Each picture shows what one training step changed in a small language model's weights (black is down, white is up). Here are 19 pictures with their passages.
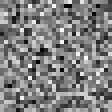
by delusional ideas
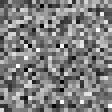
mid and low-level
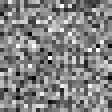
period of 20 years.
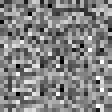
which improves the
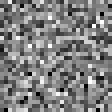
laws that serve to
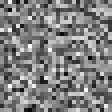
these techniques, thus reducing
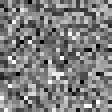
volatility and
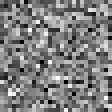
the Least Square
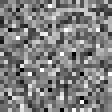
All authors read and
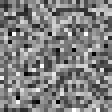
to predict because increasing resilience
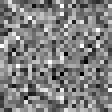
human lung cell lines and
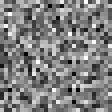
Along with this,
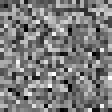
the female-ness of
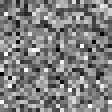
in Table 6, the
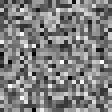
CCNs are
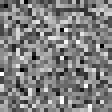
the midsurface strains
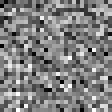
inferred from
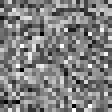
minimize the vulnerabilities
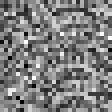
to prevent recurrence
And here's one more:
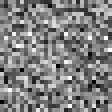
time, the size of
